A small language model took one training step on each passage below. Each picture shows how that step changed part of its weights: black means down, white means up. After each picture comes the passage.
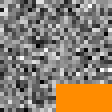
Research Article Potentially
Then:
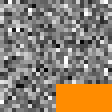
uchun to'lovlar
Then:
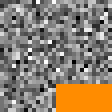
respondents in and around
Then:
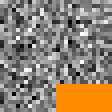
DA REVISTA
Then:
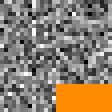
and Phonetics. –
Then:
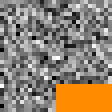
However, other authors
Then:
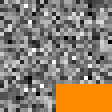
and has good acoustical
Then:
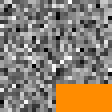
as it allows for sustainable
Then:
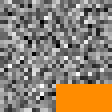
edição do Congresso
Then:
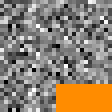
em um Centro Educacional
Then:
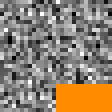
matnni tahlil
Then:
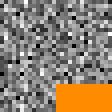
in a Kratos -
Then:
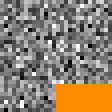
folk tradition of this
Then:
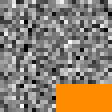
é necessário não só para
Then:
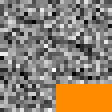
tasavvur qilishlarini
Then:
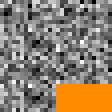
design method of centralized
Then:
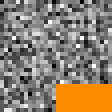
that has been thrust upon them
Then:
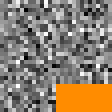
4.1 Characteristics of
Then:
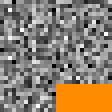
Susana Münch
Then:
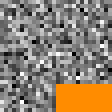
phase of the study involved
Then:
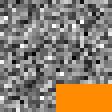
ability to walk,
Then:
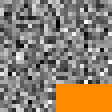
in the fuel bundle's
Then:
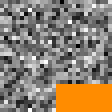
kurashish agentligining
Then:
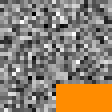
purposes. It has long been
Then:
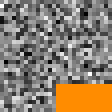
Rio de Janeiro-RJ
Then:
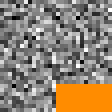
aux plaisirs du
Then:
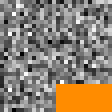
data from unverified data for more
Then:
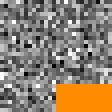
tokning yuqumli
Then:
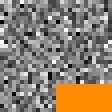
Mean contrast volume.
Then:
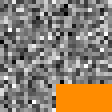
provide additional support to research
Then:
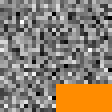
and in general, his vital
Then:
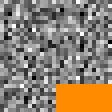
қарори бўлмас
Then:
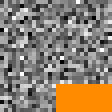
g`umbak; • -
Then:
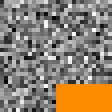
input, so they are always
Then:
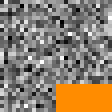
type of calcium phosphate
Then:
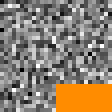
all seasons, the results
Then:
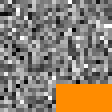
important to consider the demographics of
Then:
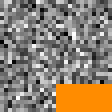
treatment; additionally,
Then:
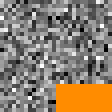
Figure 2: Internal
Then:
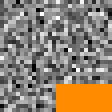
Primer navodil
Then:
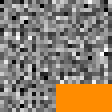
que connaît notre
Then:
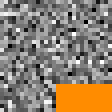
Aix-en-Provence en
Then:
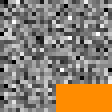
asosiy yo‘nalishlari bir
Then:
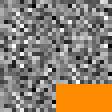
Innovative, educational,
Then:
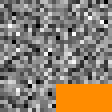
live trap in each survey
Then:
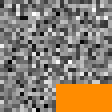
proving its neurorestorative
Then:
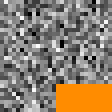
raccolta dei dati
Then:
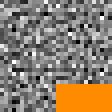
in the development of the work, the
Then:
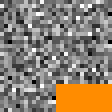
and reduce labor cost in
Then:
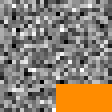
sector mesial o central
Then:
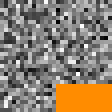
containing lesions into four
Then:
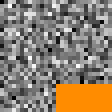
opportunities to participate in
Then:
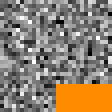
a médio ou curto
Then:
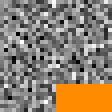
seul propriétaire et
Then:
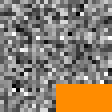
engaged on the page.
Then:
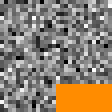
by avoiding the abstract
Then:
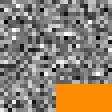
and has historical significance.
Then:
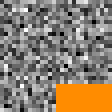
(III). The rate
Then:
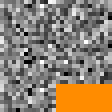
діагностика та
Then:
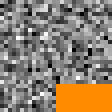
crops) contributed to
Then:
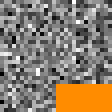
strongly requested. These
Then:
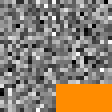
mayor rapidez a
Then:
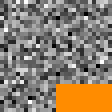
și fără
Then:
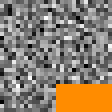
influence individual's temporal
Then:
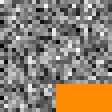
pela "aculturalização" da
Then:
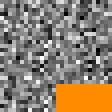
million deaths in
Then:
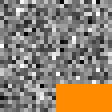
та соціальної
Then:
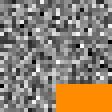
to prevent complications and improve
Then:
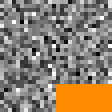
a more prevalence than expected.
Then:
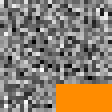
The former band can be
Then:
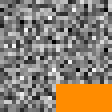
ou aumentar tributo sem
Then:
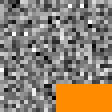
Exp Rheumatol*
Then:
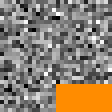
dem L-Horizont der
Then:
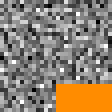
Adabiy til va sleng
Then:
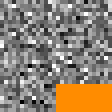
hikoyalar mazmun
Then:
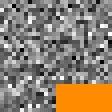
regulación de las operaciones
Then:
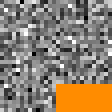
reduced error rate.
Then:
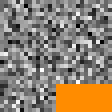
tuzalib ketsin
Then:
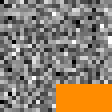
and (min-width:
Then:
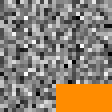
به سایر
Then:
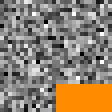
una vía de contrarrestar
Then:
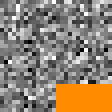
нові можливості
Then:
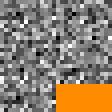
the oral cavity, the
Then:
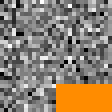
from B to C for Joint 1
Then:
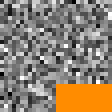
values of the C_s for the
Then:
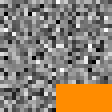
tashkil etishdan
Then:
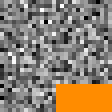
most common symptom in
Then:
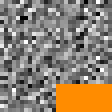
menggerakkan proses
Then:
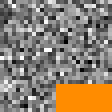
is a series of hills
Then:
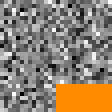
tayyorlanish usullari
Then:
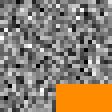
that there are distinctions between different
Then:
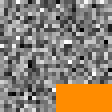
- Reglas-P:
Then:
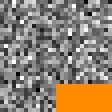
mas as consequências de
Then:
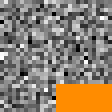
of cough, chest pain and
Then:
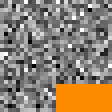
of iterative methods. The local
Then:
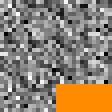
officers and officials on
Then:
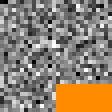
puxta nazariy
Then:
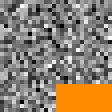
que a infecção pelo
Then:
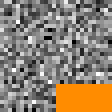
populares, por haver a
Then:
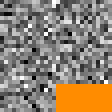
by a nonlinear sizing
